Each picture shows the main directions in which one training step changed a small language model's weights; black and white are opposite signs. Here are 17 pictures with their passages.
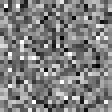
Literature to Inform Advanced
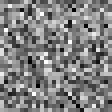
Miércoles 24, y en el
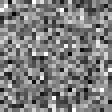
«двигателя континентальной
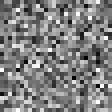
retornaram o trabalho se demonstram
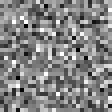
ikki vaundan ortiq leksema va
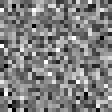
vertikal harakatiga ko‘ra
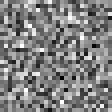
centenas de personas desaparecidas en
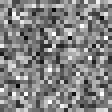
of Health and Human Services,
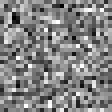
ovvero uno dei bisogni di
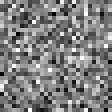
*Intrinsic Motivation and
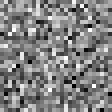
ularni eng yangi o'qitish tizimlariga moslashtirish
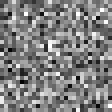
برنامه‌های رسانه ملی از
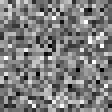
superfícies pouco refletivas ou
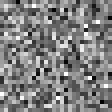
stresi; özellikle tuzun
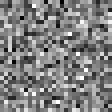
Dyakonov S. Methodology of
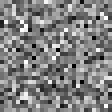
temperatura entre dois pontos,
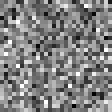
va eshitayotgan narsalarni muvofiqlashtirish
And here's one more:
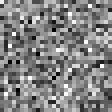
Woche: Vorlesegeschichte
